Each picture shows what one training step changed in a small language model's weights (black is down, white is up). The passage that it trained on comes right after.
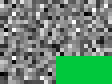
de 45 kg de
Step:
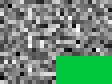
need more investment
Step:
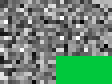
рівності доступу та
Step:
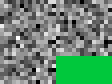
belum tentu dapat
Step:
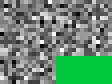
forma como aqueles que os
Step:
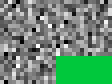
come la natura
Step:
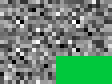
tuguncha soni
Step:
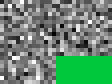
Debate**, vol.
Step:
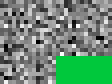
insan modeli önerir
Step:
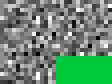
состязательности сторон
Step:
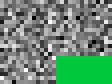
etilgan. Ingliz tili
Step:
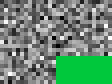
ubicación en
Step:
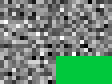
social, cidade,
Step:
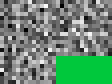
secara realistis,
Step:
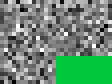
gesagt, das
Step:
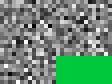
do conceito, a
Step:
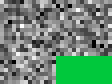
⁸ Les modèles
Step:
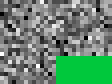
einen relativ geringen
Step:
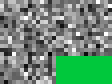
namligi CHDNS
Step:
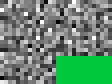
Ukraine. depending on the
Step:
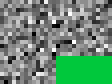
professori Axmedov
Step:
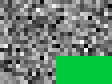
milliy o'zlikni
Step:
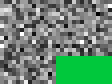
ruhning o'zini
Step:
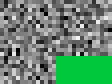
aan curatoren de
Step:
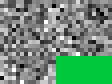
Aynan shu davrda
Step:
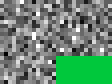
É a reflexão sobre a
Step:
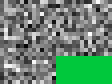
vez, enfatiza os
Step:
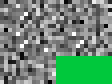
yondashuvlar, xususan,
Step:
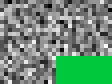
Bel Kaufmanning
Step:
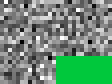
определили следующие
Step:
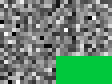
the poet to experience
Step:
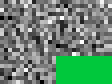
к Пете.
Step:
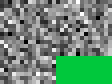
Suleyman qizi,
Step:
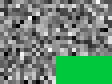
prin includerea
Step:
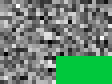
idea aurática del
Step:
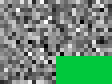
de troca é a
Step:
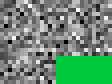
ни ташкил этган.
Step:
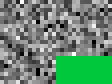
dans un modèle de
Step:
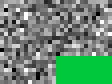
the Syrian
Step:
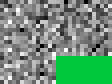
mais de si mesmas e
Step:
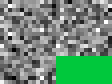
بشكل تام
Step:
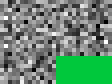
shaxsiy ma'lumotlarini
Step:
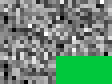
berbagai macam
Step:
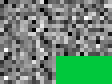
que tienen que ver con
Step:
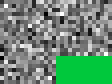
dr. Diego
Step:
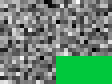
the strategy of the European
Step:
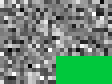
für mR noch
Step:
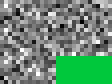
села расположены
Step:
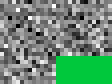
quyidagi “Elektr
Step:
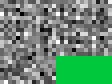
descoberto um
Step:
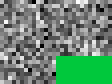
que os vises da
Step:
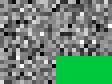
fenômeno e o
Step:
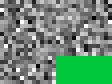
especialmente quando envolvem
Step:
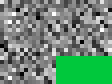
gacha oshirishni talab
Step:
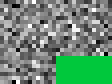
e produtos químicos
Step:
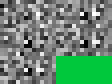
pacientes, como para os
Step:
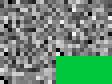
crítica para a continuidade dos
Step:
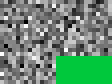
якому попередньо
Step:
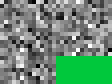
que mais foram apontadas
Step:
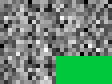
: OSS;
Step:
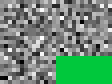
увольнение и
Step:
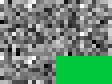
highlights the
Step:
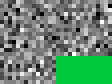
study / Hogan
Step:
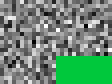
en fonction de la
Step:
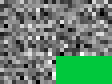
de México*,
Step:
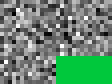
verhandelbar; ...
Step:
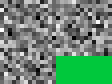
fait qu'une relation
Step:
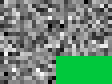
é disposto na forma
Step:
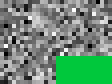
за счет чего
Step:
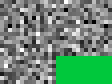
экономический и социальный
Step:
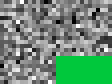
- Daşcı,
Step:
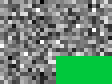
va o'ziga xoslikni
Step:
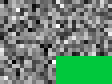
croissance du
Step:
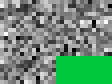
ada yang menghitung
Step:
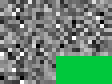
güvenli bir
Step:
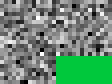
intensiv texnologiyalarni keng
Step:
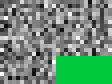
за рубежом.
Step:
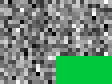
- qazib olish
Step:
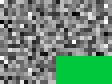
BRASIL. Constituição
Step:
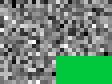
la 3ª Sección
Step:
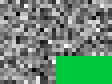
soviétique en
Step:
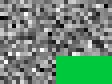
*Plugul în
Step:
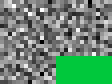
el Comité Editorial
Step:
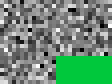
a hipótese
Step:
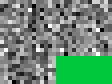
cualitativa del modelo que
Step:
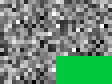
murojaat qilgan
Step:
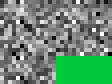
dan fenolat.
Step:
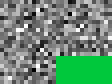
e a moral*. São
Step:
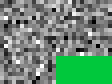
позиция на тот
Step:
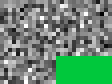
El objeto software
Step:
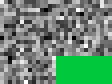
способность региональных
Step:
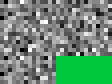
EP de servicios,
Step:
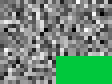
de modo tal que, en
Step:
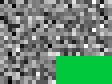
die das Gewicht der
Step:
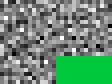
ahamiyati, mediativ
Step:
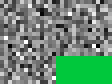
la estrategia, el
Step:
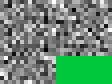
shundan iboratki,
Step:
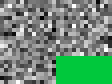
- Bataeva,
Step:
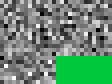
la elaboración de la
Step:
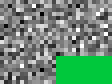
ciudadanos y al
